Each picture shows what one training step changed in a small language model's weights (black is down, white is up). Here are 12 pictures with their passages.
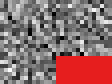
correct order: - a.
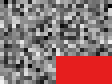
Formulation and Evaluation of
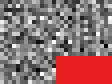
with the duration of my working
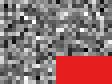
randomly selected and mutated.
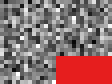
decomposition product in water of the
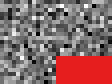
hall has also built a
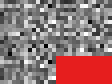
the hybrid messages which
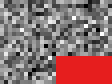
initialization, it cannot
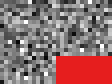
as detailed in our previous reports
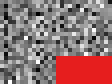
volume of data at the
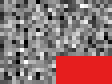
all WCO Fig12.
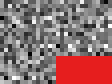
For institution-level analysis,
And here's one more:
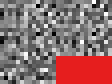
consideration the discrete, natural
